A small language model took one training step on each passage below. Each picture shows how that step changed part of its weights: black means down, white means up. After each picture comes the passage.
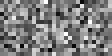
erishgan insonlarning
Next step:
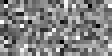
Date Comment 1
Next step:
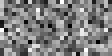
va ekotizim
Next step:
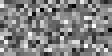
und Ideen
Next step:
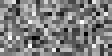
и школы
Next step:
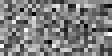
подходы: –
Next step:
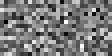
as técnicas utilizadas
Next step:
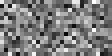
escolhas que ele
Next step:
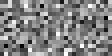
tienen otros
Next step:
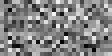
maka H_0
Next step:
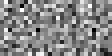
наряду с
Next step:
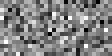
ные в процессе
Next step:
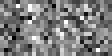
bir kısmını
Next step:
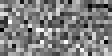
estabelecem como
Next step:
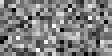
jahon urishi
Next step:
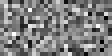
nechta davlat
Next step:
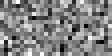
// Флора
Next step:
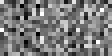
chiqqan holda
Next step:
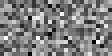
resgate das
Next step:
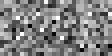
детального й
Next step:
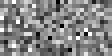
в период с
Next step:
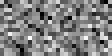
ishlab chiqarib,
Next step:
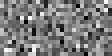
la viande de
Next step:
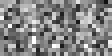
пар ног
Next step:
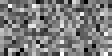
collaborative et
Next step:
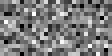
que haja
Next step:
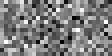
número muito
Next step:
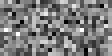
le développement.
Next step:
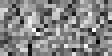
не только
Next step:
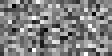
idea principal,
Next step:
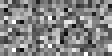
protección de los
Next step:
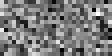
o más en tira
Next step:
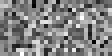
the elements that form
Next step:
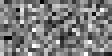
potkana a
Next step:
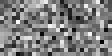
sistemada tarash
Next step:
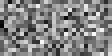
berish sharti
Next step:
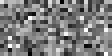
de scris.
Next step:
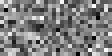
metode kolom
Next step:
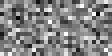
asosiy vazifasi — til
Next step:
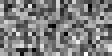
de los Mayas
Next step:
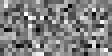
and teacher
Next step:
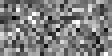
os meus alunos
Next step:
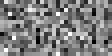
بن أدهم
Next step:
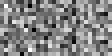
и стремления к
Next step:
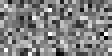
de la región
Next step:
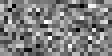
and Education of
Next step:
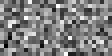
técnica necesaria para
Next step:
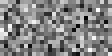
певних умов
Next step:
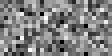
op individuele
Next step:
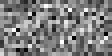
di MTs
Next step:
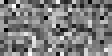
que o turismo
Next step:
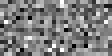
zamonaviy bosqichining
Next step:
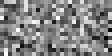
в свете
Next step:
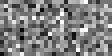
prestaties van
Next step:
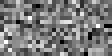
As Festas de
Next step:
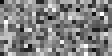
International Conference
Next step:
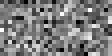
pul hisoblashga
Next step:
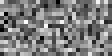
cedo uma
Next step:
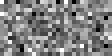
journal science and
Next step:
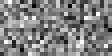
gitanilla te
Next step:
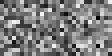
da vida social,
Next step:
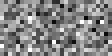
а также кроме
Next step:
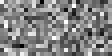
étrangère au
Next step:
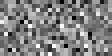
El largo
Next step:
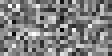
de resultados, producto
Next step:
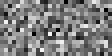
«Numai la
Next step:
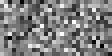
energia que
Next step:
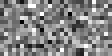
à la première
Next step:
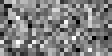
bor. XIX
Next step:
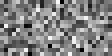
de las cantidades
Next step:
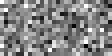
про надання
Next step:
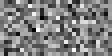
, так і
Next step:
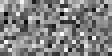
a saber: As
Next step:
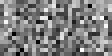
en projection
